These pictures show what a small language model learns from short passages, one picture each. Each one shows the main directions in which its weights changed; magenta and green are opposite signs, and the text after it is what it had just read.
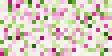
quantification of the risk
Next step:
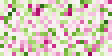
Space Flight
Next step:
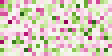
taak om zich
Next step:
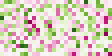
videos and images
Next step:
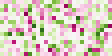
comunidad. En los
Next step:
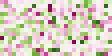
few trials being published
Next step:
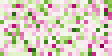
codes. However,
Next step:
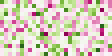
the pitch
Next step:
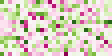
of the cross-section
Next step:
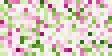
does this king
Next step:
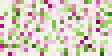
including the TET as
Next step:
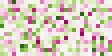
artmasına ve
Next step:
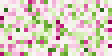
The mathematician
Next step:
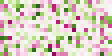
accuracy, and sensitivity of
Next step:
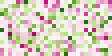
model and study the stability
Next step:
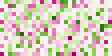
electronic form facilitates clinical
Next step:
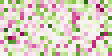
development of community networks and
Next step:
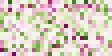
furthermore use the
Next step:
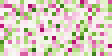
Université Ibn
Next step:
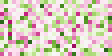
explorar, experimentar
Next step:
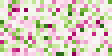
presumptive diagnosis
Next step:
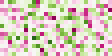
has been recommended by
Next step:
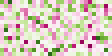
heritability of around
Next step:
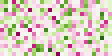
Lopatina va
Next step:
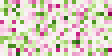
that the developed oral
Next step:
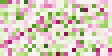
all (Moos et
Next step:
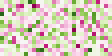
Further, extending the
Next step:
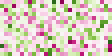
problem or excess water
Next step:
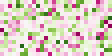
solutions in addition to
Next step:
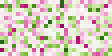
turlaridan biri
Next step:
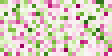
the flux due to
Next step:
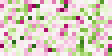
основу тога
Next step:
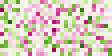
powder Detection
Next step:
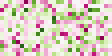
la constitución de la
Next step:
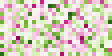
be real. Our
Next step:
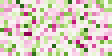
Book 4 is
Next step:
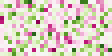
& analysis suite.
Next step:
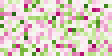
salah satunya
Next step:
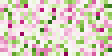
at the click of
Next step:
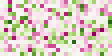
dos intervenciones
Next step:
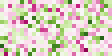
hanging close to
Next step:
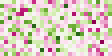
concurrency is
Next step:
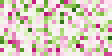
qua có
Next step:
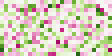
son art. Les
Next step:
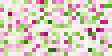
host to mining
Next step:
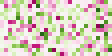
associated with variations of
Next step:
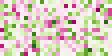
hydrodynamical simulations
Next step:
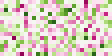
$ pixels contained
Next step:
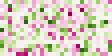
de ácido
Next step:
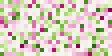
throughout the project. The
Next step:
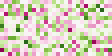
evlerin ve
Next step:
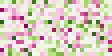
determined that it is difficult
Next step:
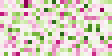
bit stream is combined with
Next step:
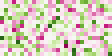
that electrical charges
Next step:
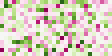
each eNB
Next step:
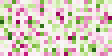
аввал ба
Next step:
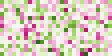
education of society.
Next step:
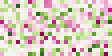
the Appendix. The results
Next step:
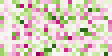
olam va undagi
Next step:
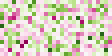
cannot be regularized and
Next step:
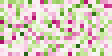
the earliest
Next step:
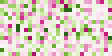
or cell in the
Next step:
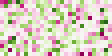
Vallejo M,
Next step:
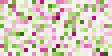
or her mobile
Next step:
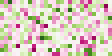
heritability is due
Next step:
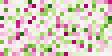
potentials of the
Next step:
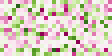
printed materials under different
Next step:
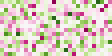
system needs to reach the
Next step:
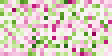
repeated until the bulk
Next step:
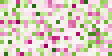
the baseline profile. The
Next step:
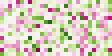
mechanical alloying
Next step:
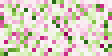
World Development
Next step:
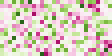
Voltages at
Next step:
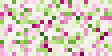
um conjunto de
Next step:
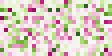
trimester when
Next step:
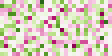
effort at all
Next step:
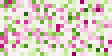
n Suma
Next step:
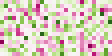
Во всех
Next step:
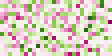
measuring high resolution
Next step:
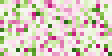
the lowest register and
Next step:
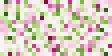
all the heavy
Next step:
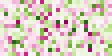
dashed lines indicate the
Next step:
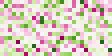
and Automatics
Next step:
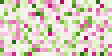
the protection challenges.
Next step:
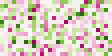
Шу билан
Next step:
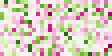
staje się
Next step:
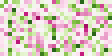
support and only 10 %
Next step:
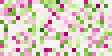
RCC roof,
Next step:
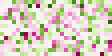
means according to age,
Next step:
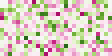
in some cases, when
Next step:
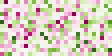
this case it is
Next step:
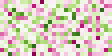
under, single under,
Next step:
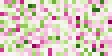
morphological method was
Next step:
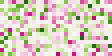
to BOI
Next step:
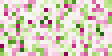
NSE protein expression
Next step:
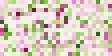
This may be associated with
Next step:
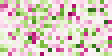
Revolutionary Trend
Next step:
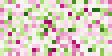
stress-energy tensor that
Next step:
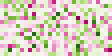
dynamics may be carried out
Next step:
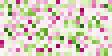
de suas necessidades
